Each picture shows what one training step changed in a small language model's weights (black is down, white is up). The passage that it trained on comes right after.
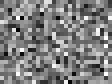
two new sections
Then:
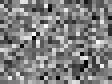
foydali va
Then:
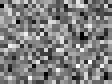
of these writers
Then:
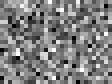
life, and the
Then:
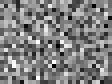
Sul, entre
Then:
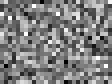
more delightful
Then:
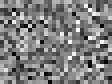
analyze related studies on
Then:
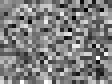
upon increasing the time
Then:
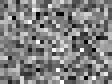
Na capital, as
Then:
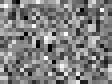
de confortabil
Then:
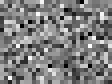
to be exploited
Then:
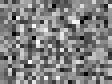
dengan hati yang
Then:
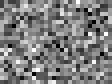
cluster 2 –
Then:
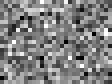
evidence on how European
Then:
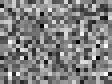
study design because we
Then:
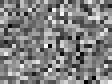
salud u_e
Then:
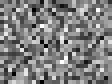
Status and
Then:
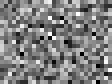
su libertad
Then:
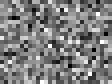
modalità di
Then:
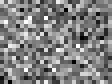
of websites
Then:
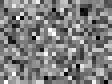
the world is
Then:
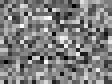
de aprendizagem e
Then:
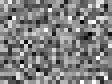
no existen
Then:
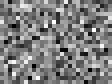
SMF /
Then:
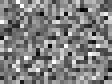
compliance with the
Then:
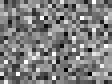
distinguished based
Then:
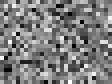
perdido el
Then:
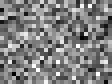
of figure1 presents
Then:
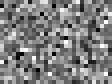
network, service,
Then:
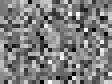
reuse can be
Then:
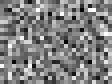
were performed on
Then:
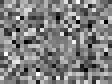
addition to the
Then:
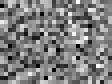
progress of science and
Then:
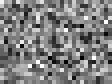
a wet
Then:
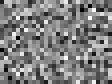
to gain a
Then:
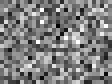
sorts represent another
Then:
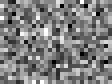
inclusión laboral
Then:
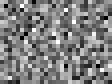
Ceres continues
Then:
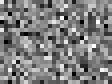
perdone el
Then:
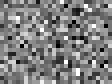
already an integral
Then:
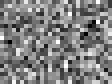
temperature. The extract
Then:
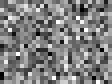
of any commercial or
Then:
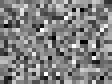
is seen as
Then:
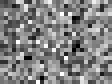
: Proportion
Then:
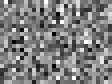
Van der
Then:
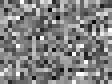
одним із
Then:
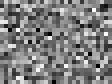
totalizando uma
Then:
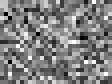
be qualified and
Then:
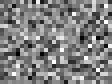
and percentage fines
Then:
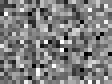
As a result,
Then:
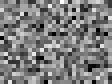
can find almost
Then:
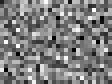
que está a
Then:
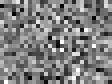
los demás,
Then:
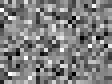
and swelling
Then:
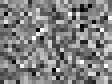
also significantly be seen
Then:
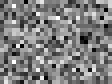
the parent's
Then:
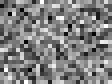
facilita a
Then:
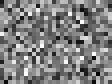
increased. Other
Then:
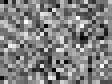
of verbs in
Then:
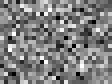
analysis of the most
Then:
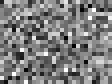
to 0. For
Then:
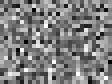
У статті
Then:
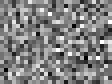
organized for
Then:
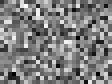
treatment of skin
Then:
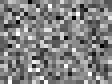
are designed to work
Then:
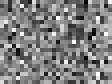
de convivencia
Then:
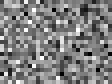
In the further of
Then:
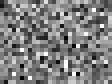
through 7. For
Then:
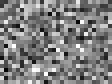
years of using
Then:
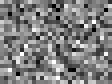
vuze //
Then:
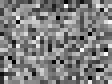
was varied as
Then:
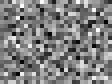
terms of human
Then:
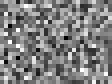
if applicable,
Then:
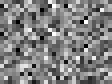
ele começava
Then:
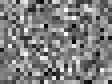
Award by
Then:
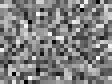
prompt methodological
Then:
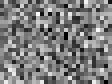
This effect is shown
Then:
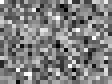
general.” -
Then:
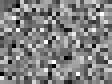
и среднее
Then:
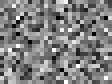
many commonly
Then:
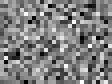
and arterial
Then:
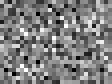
для живання
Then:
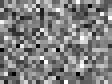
size of the
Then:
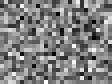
few insights into the
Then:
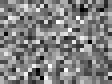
of one's
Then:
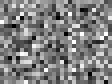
some to the number
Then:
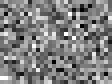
also uses interesting
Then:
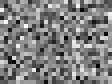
has presented some high
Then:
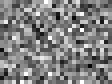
orienta la
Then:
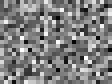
global scale.
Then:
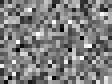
bas. The research
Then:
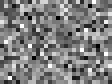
à CPRE
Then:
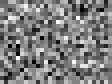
of culture,
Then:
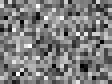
the collections have
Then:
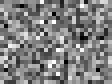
of resistance from
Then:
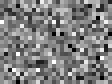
возраста с
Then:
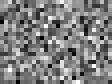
y ciego
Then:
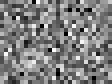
structural frames.
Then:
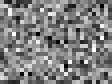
or rarer
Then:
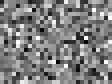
ve tüm
